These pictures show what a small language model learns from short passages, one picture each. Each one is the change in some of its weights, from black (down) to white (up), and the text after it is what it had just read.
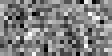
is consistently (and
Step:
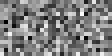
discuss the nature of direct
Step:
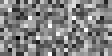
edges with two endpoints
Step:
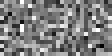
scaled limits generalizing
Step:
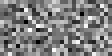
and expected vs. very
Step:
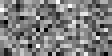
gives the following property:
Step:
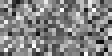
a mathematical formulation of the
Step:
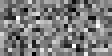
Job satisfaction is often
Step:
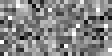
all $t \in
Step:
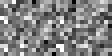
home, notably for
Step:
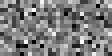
name YALE
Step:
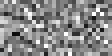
$n$ and some
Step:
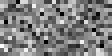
$F$, if there
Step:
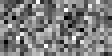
less or equal than
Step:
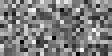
2. In this article
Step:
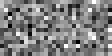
la diaspora
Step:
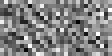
and productivity. However,
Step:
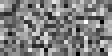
for which it is
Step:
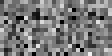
focus is not only on
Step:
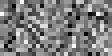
create a KS culture
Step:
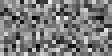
Orahe pro may
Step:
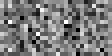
be large whenever there is
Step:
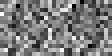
scattering in
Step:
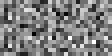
(b) Sampling
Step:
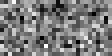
Force. To
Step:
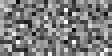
on panel data using
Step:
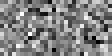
because the zeta function
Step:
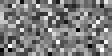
space, Proc.
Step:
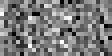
is driven by both
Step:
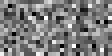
or internship program
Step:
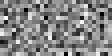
integers in $K$
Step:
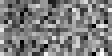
derivatives could rapidly
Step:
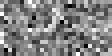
becomes increasingly important as
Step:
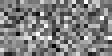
considered. An insurance
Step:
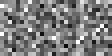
carried out with several main
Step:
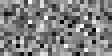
tests. The last section
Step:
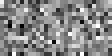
\le k$ and
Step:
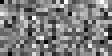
the role of modern technology
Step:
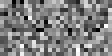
is a randomly chosen
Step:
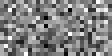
completely --- not only
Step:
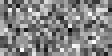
its boundary at a single
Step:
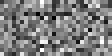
classical music. To
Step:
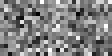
found 3 cases (cases
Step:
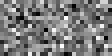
chromosomes of
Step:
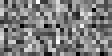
iii) Let
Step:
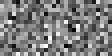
original architecture depicted in
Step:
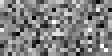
(mm). The relative
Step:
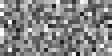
as also shown in
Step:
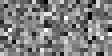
the symposium,
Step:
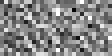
and discussed, and
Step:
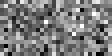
Autoequivalences of
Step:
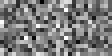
food in clean and
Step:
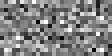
Mathematical Sciences, The
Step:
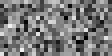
nitric acid at
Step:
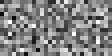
each observer back
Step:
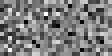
on vessels,
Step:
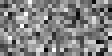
values of the secant
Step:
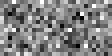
Carlo runs. It
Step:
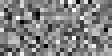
eight components, the
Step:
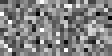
not split visually as
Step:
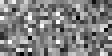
we have used the fact
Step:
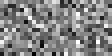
and its categorical
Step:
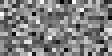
effect of Soft
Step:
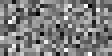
be seen on the left
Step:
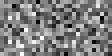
site, a second map
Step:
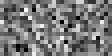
come from minor and
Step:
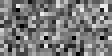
mMIMO in
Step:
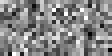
\infty$ with probability
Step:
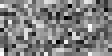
to premarital
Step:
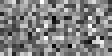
going beyond the traditional understanding
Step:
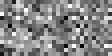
= \onehalf
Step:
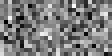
disappear by
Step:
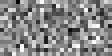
similar to a subspace of
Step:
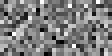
sufficiently large). It follows
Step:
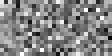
express the generating function
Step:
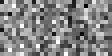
when dental decay is
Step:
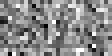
\item $\cc$
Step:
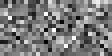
question of commercial
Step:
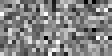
respect to the number of
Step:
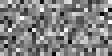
the Use of
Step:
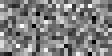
made periodic like usual
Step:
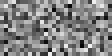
it supports the point of
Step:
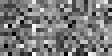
bread wheat
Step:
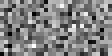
inquiry is the
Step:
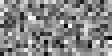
where $f$ is
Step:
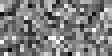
for directly studying
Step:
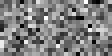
number of Parts may
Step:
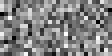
for the small objects;
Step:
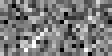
code is sequential
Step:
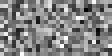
an inclusive
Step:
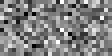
pointing out.
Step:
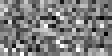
results also show an
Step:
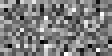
The Islamic
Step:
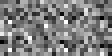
able to make these
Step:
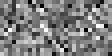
the IS approach
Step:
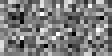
movement do you observe at
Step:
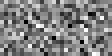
learning; and to share
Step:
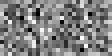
is not so natural and
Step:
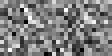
between 10°C and
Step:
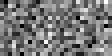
Project file
